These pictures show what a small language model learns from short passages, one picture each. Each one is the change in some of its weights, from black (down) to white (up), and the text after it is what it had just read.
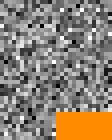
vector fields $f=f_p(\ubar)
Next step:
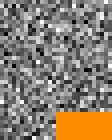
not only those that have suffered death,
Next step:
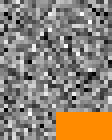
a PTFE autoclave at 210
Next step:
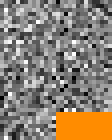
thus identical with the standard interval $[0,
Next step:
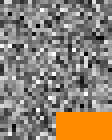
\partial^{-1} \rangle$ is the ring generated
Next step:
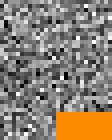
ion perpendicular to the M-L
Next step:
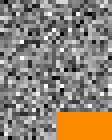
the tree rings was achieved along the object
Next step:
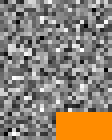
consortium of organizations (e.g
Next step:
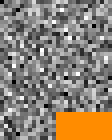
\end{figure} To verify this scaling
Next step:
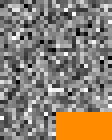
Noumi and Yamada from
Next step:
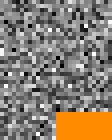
they compare MD5, SHA1,
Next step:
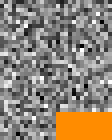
episodic magnetic reconnection can occur
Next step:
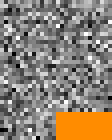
his father for vocational consultation.
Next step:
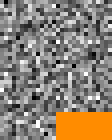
sample asymptotic} \label{sec_cv} In
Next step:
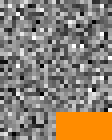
may need only worry about non-limit
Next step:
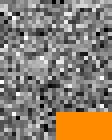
is a raster editing software that's not related
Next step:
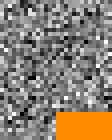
cross section but about 10 \% at large
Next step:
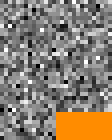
manifold of type $(k+1,0)$. Let
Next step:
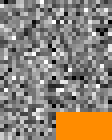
ejecta is less straightforward than the
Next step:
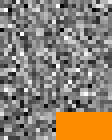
Thus, we realize the space of one-forms
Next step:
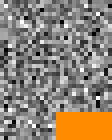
requested from outpatient clinics and
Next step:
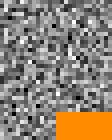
from the findings of this study that fatty acid
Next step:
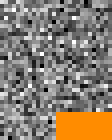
of $J$ on the state variable $u$. Since
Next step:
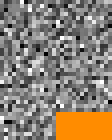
Borsa Istanbul exchange. The
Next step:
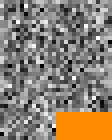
bedside. If an association is established,
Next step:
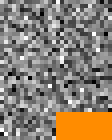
the data. Of these profiles they chose the
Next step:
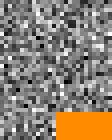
measurements. The gate realizes the entanglement
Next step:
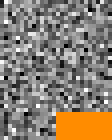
the ordinary differential equations \begin{align}
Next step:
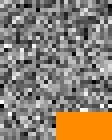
SXT showing its major components.
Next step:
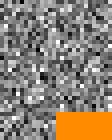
somewhat erratically. But consider the
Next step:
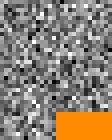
to study vanishing viscosity limits when the
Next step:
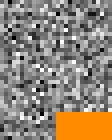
in}{.25in} Measure &
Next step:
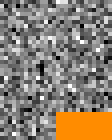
modularity-based community detection algorithms
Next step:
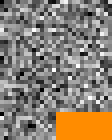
{\small Primary: 13H10;
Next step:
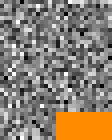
Cut-off for normally distributed
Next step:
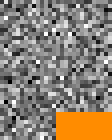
jet. Effective placement of
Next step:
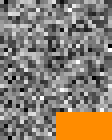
working in CH field are probably still
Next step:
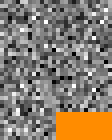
the E2E service management and
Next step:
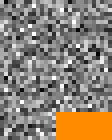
been with the CTIF Global
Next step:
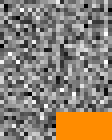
\item {\bf Design:} The system has been
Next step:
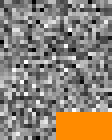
test set suggesting that the ML performance observed for the
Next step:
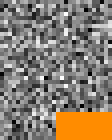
\nu_{\rm out}\equiv\frac{\langle
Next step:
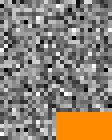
these multistream regions, we see the emergence
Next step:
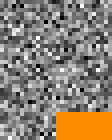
*Methods in Human Geography*;
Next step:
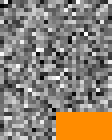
fan is moving a lower volume of air at
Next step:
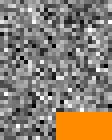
2 10 integer Adaptation rate 0.001
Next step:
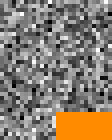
\infty} \frac{ f(t x)
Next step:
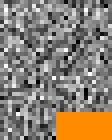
with a Standard Model fermion. For
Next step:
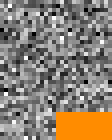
where the symbol $\mathrm{H}$ represents the
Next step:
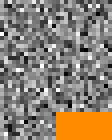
a higher threshold (REL$ \sim$
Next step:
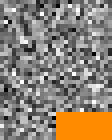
gravitationally lensed systems show low
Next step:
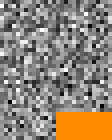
reveal a consistent "Agree" response,
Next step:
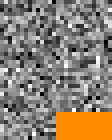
disorder in the bulk SC, but the
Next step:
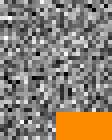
in Figure~\ref{oplus} for an example.
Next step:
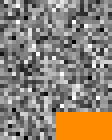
3 to 80 cfu/ml, corresponding to
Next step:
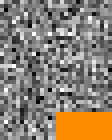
other from realizing 1/4 BPS states as
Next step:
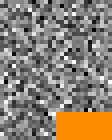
issues has hampered the fight against
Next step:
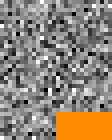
is not the only natural way now. A
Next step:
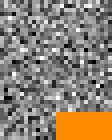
the study after the statistical tests (forced inclusion
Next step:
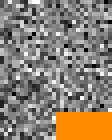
the excitation density under collective dissipation can
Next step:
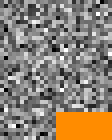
checked before using Monte Carlo techniques
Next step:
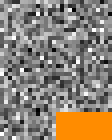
of an Interactive Learning Module
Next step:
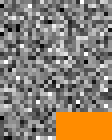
it is immediate that the cohomological transform gives
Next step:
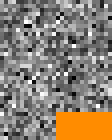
structure, that the multiplication of elements is defined only for
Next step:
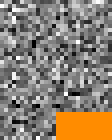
aim to spread awareness of the clinical
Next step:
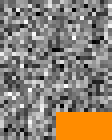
to answer my questions or concerns. I understand
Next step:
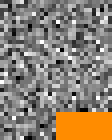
18 hours (middle), and 26
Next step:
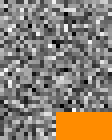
equal than the right-hand side in the
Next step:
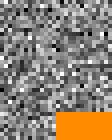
if $Q_{H}$ is the only source of
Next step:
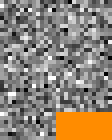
model and the correlated static model. We find a
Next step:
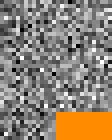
and tungsten also show bands around
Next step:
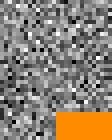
known as the major seventh chord) \item
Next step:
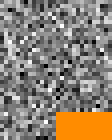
(ARMA) was used to analyze the trend
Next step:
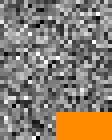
and study the so-called Weyl matrices which are
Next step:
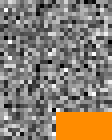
is \begin{eqnarray}\label{AB1}
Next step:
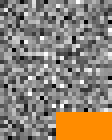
the case study including cross-terms of
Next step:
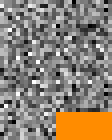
Every infinite decimal, construed as an
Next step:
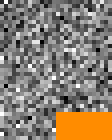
we discuss the obtained results. \section{Dark
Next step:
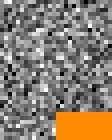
shift in total factor productivity is technological
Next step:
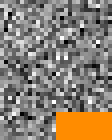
we pay attention to the many-body
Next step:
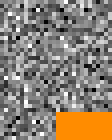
In a similar manner, a Wilson prime
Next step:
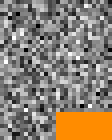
to solicit support for the cultic elites
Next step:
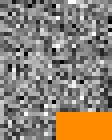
\code{unique} field is relevant only
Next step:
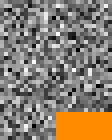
be any two \emph{distinct}
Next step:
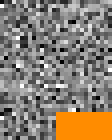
impacted by both depolarizing and
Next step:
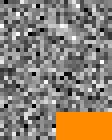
radial velocity derivation, these uncertainties are propagated
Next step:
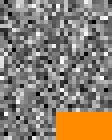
results. Although these measurements also suffer from
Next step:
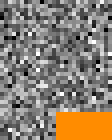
vis-\`a-vis AS. Table
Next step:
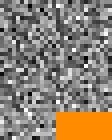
\simeq C\cdot F_C$.
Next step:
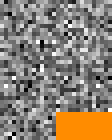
problem contributing to the difficulty of working
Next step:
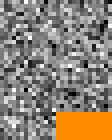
& 0 \\ \sin \theta & \cos \theta
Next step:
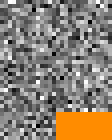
increasing seismic safety of structures [3].
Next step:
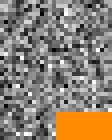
stroke, acute ischemic
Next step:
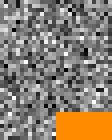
$f_l$. Furthermore, the residual of boundary
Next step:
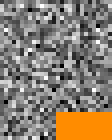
value problem, or “perturbed Lambert
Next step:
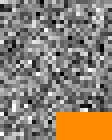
molecular dynamics. \newblock {\em Acta
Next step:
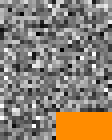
\subsection{Exploratory Analysis of the
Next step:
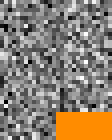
Cities are highly complex adaptive systems.
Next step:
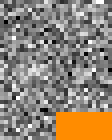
revealed significant differences in personal dignity,
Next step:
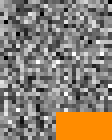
Maturity, Development,
